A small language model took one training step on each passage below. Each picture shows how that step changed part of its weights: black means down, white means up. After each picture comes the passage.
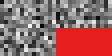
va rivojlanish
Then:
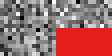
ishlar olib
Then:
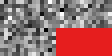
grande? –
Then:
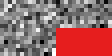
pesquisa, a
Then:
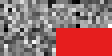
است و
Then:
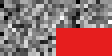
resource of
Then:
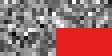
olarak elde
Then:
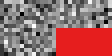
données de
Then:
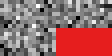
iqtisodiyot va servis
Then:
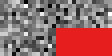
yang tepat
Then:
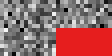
theory, and
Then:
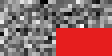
had ik het
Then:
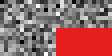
hukuk ve
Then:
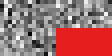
relacionados à
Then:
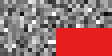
ва кайта
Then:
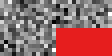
yangi til
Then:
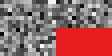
tür bir
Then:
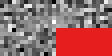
é que a
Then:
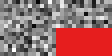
deganda inson
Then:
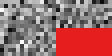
informasi yang ada
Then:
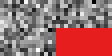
ijtimoiy hayotni
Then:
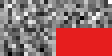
não só na
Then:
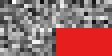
de la que
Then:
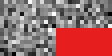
ва миграцион
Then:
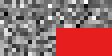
actuaciones y
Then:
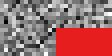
dat zij,
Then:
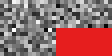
French in
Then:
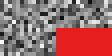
conjunto de
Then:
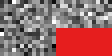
el que más se
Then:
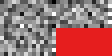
бир йил
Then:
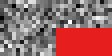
ádebiy til
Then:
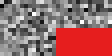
é avaliar
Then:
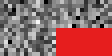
the judicial
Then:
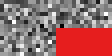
series is
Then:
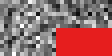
твір без
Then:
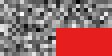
begins in
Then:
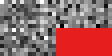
tahlillarini amalga
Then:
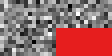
de cooperación
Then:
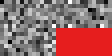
Economic Sciences
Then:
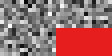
de niños y
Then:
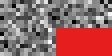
La misma
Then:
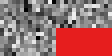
qilish, u bilan
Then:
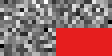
Juist op
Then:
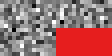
universe, and
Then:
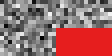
date cible
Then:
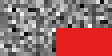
E que ela
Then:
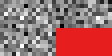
*Revista de
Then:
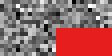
Elaborado em
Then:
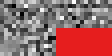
étude sur
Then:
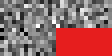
o que fundamentalmente
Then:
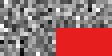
o mundo
